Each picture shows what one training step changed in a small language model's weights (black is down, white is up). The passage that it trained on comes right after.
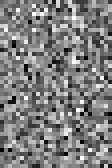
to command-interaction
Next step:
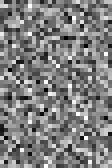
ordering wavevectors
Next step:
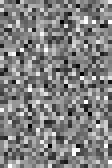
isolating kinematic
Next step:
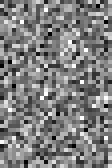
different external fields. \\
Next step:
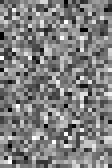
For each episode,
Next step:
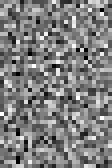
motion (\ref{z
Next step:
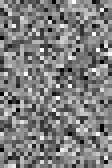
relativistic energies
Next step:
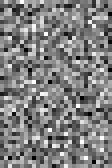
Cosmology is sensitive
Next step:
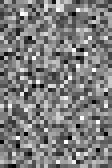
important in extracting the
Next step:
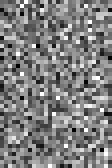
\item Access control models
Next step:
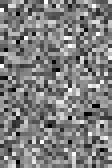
region where $\sigma_{\sss
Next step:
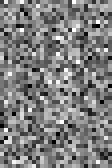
similar result applies to the
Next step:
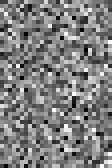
be used to infer the size
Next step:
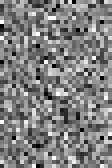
voltage and frequency)
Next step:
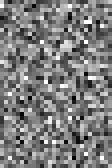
appears to reach a
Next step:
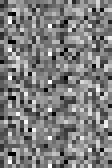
{\bibinfo {author} {\bibfnamefont
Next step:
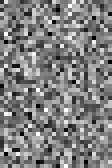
N/Z ratio of
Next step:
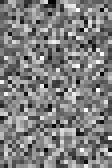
the polymer. We have
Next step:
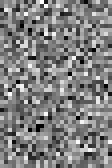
are treated as single
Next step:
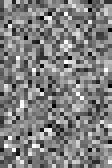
disturbance to see an
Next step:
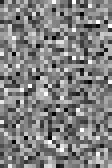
time, Planck radius
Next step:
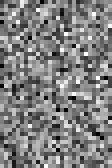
which (in the lack of
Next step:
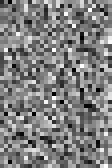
one realized universe.
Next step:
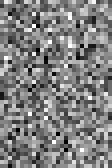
order is always one,
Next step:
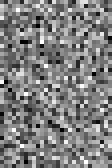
synthesized by
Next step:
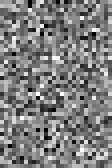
and triplet circle
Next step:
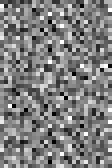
the GRASIL
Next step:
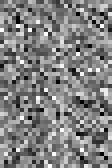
by the effective potential, Fig.
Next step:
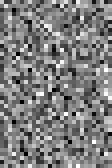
learning becomes
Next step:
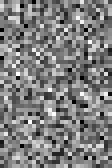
the resulting relationship
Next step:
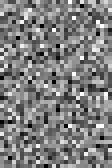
data-driven models
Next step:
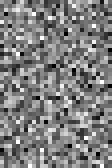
to phase the signals) and
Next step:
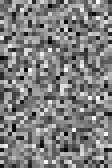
of memory locations
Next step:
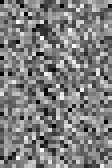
representations because generators of
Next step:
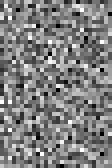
black hole spacetime is
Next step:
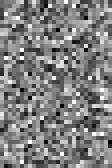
pressure scaleheight,
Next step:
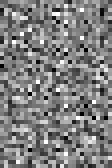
speed, we can
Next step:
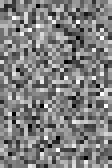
aspectos, como
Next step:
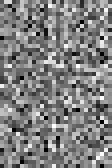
be more three-dimensional than
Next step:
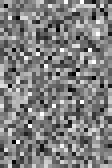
value. (The latter
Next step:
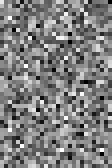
spectral analysis to evaluate the
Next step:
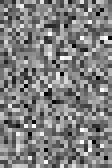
the beginning of the
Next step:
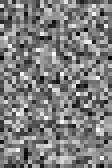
based on bond valence models
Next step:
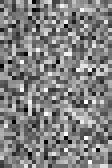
and it is therefore absent
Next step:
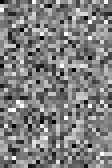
would mean our advection
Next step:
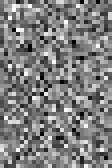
only the most relevant
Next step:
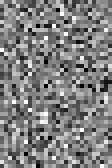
canonical frequency bands:
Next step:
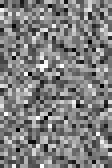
given threshold.
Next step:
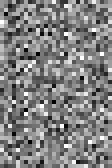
W}$. Although the
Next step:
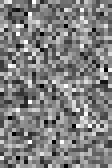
and Nalitov,
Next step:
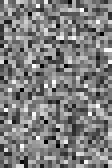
exact designs are compared
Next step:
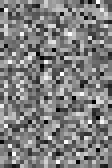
that computes the invariant measure
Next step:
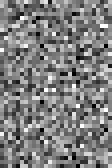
a single domain. This
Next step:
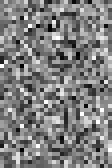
velocity uncertainty was
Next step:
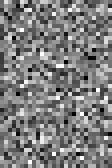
emission transmission electron
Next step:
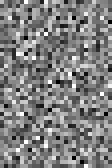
on the fit as a constraint
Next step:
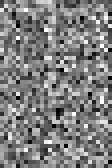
conclude that gravity
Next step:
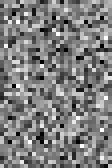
measured visibilities with a
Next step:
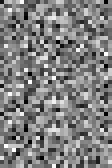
light on the importance of
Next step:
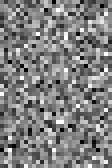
suffers from several
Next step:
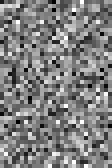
is the inversion method of
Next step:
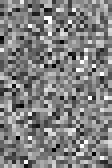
6.4 physics and
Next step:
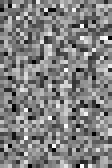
the material of an
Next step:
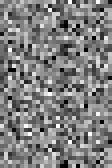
{\bibfnamefont {Y.}~\bibnamefont
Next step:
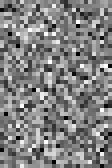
the cosmological constant
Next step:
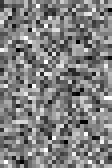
effective bandwidth of 28
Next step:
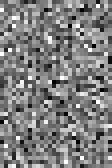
formula (3) holds
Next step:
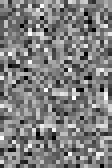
kinetic-energy density
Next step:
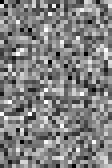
state, or EPR
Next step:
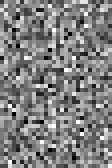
GPS conference therefore
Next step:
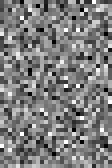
is a monitoring
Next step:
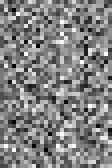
IUE, versus
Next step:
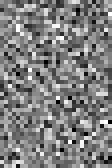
the 'extended strong
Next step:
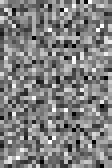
UV scale and contribute
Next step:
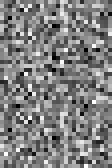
deduced from the
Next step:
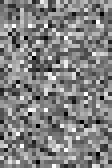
4. It is still
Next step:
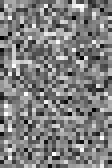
topological hole state is
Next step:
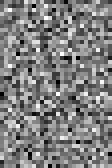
core accretion model is
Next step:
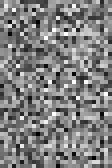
in each case the resulting
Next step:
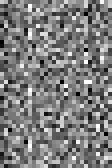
representing inelastic
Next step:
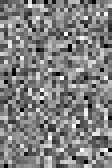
the kinetic mixing
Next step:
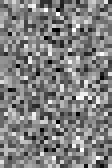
and \begin{equation} d
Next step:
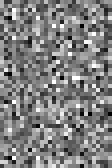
to deeper depth
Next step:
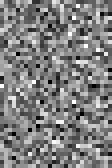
treatment is mainly
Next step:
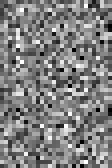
then easy to see that
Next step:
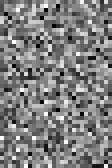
two from the planes). As
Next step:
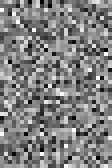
belt's mean plane.
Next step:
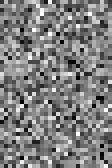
usage. Fifth,
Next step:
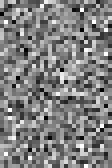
frame with respect to the
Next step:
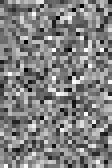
gap walls and
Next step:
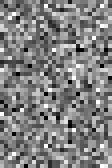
\to \gamma_c.
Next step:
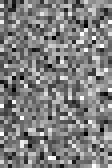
(CTF) and
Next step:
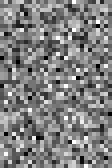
applies in the case of
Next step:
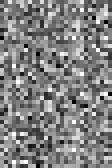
the Einstein evolution
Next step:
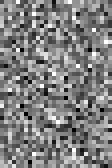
ground-state deformation
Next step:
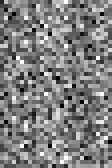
due to complex, often
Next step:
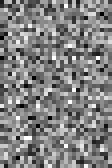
1.5 K due to the
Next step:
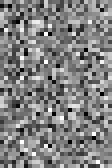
n \rangle \ll 1$.
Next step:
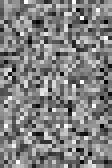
in the context of star
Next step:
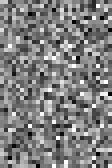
the lattice to large
